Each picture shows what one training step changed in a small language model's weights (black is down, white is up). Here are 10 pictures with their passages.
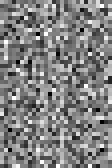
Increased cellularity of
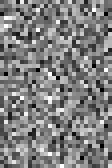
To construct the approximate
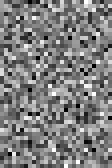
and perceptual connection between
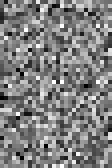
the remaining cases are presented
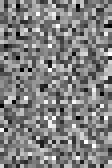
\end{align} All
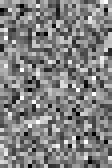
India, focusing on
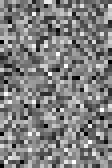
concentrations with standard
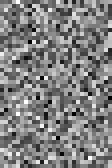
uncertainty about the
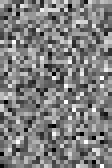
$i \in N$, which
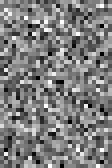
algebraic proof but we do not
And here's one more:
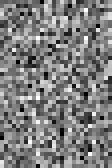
each vertex of G into a
